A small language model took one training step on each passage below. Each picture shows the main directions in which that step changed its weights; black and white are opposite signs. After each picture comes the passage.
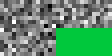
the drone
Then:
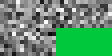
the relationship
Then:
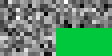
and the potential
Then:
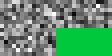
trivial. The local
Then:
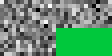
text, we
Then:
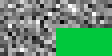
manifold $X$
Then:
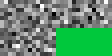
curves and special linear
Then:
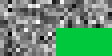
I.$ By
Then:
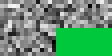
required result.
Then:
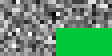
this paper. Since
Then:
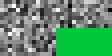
C \mu$
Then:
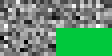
an upper bound on
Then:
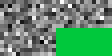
Since the entries
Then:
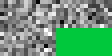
address this,
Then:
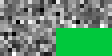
} \right]
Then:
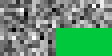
let us deal
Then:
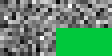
in a finite sample
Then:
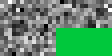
\leq i <
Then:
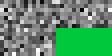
on both sides
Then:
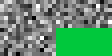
multiple high-dimensional
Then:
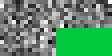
was partially supported
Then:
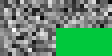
$u$ and
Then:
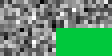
sequence) we get
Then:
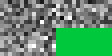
to geometry in three
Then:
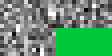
The following properties of
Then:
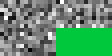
the determinant of
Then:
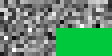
the extension of
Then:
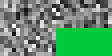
significance is strictly
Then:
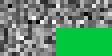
been supported by
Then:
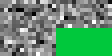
by defining
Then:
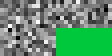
2$ and
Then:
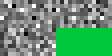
algebraically simple and
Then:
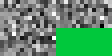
\item Let
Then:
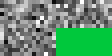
were developed to
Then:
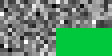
show that the measures
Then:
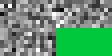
virtual gap
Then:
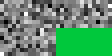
and later on,
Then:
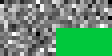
which provides a geometric
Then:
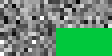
hard to see
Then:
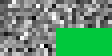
such relation will be
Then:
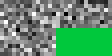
reducible, and
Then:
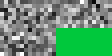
the notion of
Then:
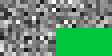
preserves the
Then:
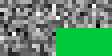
this the following
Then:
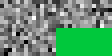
component is zero)
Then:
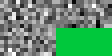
of the following
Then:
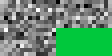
in $\bar
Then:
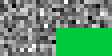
m \right)
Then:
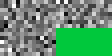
is that the number
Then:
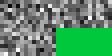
For any positive random
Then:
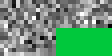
is now a
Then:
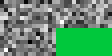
terms, using the
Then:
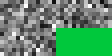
defined in {\rm
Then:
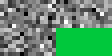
roots of the potential
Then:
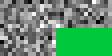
the pulled
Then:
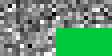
times for two independent
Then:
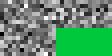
the POD
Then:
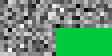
notation of the
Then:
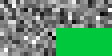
$p \in
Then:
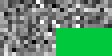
geodesics of
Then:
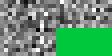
for practical
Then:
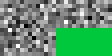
transformation operator and
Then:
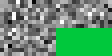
of $p$
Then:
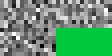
is strictly positive
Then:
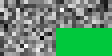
the accuracy of an
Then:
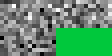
every two distinct points
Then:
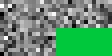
volume. The
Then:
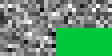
desired Lipschitz
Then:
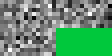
we may take the
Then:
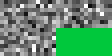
proper and flat
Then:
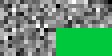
(\lambda )$
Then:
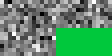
\ED Note
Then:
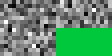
second tableau is
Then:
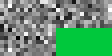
notice that the
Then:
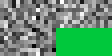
is spanned
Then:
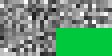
characterized for a
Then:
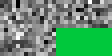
of $\cal
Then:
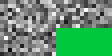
properties of the
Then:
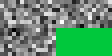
degree $p$
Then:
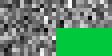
is a sufficiently large
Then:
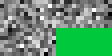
all, we need
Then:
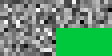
or equivalently,
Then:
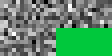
is defined precisely in
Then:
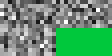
to the mathematical
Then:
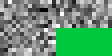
ensures that
